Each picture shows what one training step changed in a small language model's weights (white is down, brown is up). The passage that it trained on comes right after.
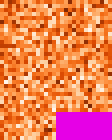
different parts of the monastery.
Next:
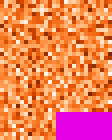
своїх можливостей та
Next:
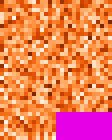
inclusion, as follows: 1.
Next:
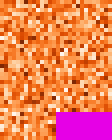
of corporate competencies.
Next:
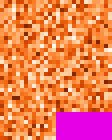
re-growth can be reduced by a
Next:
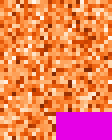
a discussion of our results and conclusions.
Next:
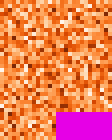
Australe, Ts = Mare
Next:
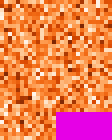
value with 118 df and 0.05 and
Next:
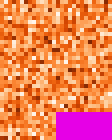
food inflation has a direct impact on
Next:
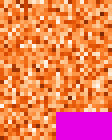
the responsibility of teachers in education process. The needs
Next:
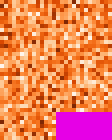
for Pde6 δ substrate
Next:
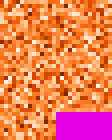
included and how it is presented. To be
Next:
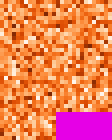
name is the earliest known
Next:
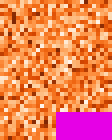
kuchayib bormoqda.
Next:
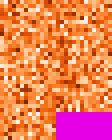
vs. the number of received samples N
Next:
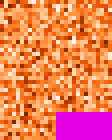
respectively in the reverse cycle (Table
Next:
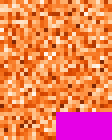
singlet at δ 6.35 typical
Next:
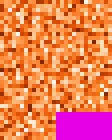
activities also focused on chemical and physical
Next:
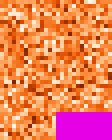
lumbricoide* had the highest
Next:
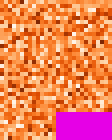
zur Forschungsethik in DMP
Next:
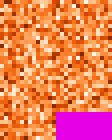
system written in C++ and
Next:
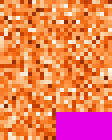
positive 'predictors' were Rumination,
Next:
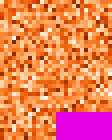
of different irrigation levels on tunnel
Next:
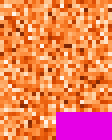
and headmasters from different state secondary
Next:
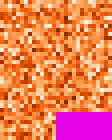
& al (2012), la richesse
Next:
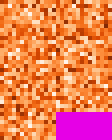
to mechanical aperture, powering, or
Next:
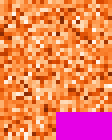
en el desarrollo humano sostenible.
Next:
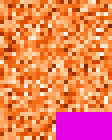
Postoperative Pain Control //
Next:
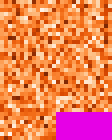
to erosion as a result of their properties.
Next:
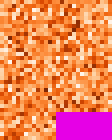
Advertisement Price dependant demand
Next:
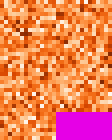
the Qinling dashboard was
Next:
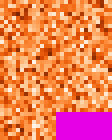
pessoas que freqüentam
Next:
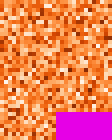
and wind turbine. Accurate
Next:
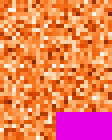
process, aspen wood was characterised by
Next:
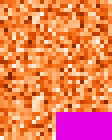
Macedonia Lidija
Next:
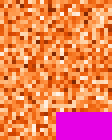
and ^{238}U) observed in this
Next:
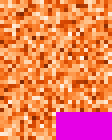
industry so as to provide end-users
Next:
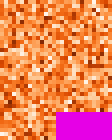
Bachillerato en la ciudad
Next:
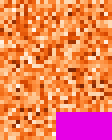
limitou-se a aumentar de 60
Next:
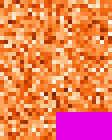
must be dispelled because these are
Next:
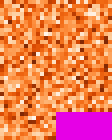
was detected in each of the five examined
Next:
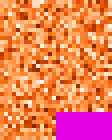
as the best method for preservation drying
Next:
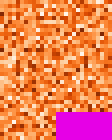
100 Conclusion of chapter three 105
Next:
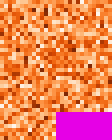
sifatida o'quv fani va
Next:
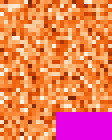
low energy consumption, a wide communication range
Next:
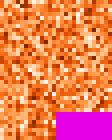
the content and methodology of classes; the success
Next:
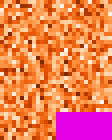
which makes them less interested. However,
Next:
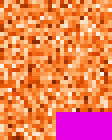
this number is expected to increase to 3.4
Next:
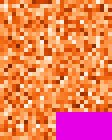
önüne getirin. Belki
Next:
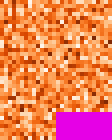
resistance of thermotolerant
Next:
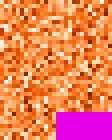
conventional adders. Conclusions are given
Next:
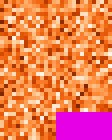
na formulação de políticas públicas
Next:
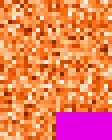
is at least part of the concern of
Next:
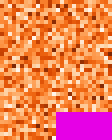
Erstversorgung Wer hat den Hut
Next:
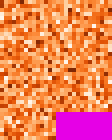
government and civil society within a knowledge
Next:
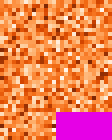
transformation of anatase to rutile
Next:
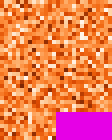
the strategy implementation. During the analysis,
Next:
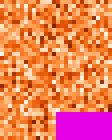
tarkibiy jihatdan qayta
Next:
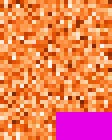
need to transform lives in the direction
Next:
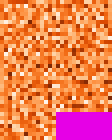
true sense. For example, we also
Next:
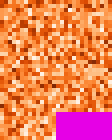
a) Anti-tuberculosis
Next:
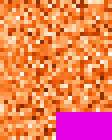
the plurality of monetization
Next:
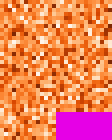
da, gayrimüslimlere
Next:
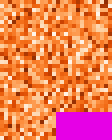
спайк-волновой активности
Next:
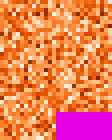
young learners to science (and
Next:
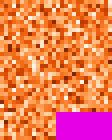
half reproduced the image and
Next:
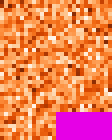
basis for the implementation of regional
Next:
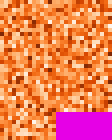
works focus on clustering on crime
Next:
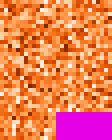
Biotechnology Consulting 3
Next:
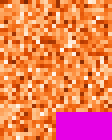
carcinoma (HCC) is the
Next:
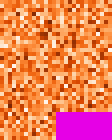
5). Actualmente, trabajamos para
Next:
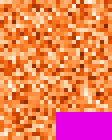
around the band, with flowers and
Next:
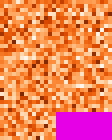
Ekologik munosabatlarni
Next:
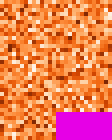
*De Ingenieur 5 April
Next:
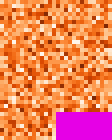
humidity, hPOPL is
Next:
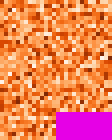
Ўзбекистон, 2017.
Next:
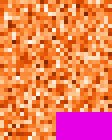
Table 2. The sizing script
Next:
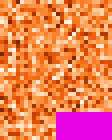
made of?]* - Add a comment
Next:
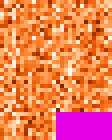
critical, new-thinking people is an
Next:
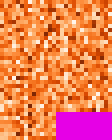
and interaction between them to achieve a more effective
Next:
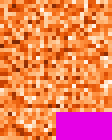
el análisis más profundo de la materia
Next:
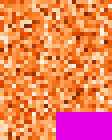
addition, they exhibited superior CNS
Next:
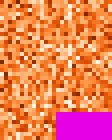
where A_n is the amplitude of
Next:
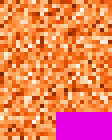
гідрологічному посту в
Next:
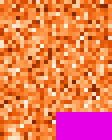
cultivating caring behaviors should be
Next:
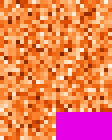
most challenging task, could be either
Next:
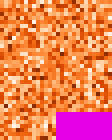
24 h (short-term memory) and
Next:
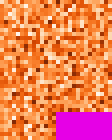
4 Играете ли в
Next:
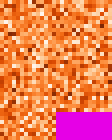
of its genesis*, by Ana Clara
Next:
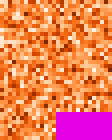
Rogoff, 2009). Exchange
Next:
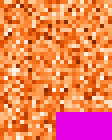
attention to policy makers is the effective use of
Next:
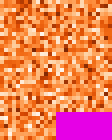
The ability of minute concentrations of
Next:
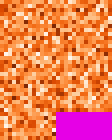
p. 82 en volgende.
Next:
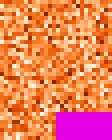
of fading channels on the CR
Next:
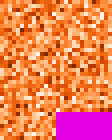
suw úlken dárya
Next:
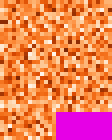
mostrado actividad plaguicida
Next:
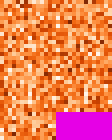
the capacity for innovation in the face of
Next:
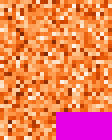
образовании. Предоставляется
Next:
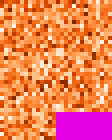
between trimethylol propane as a
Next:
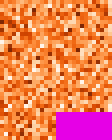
colored with metanil yellow.
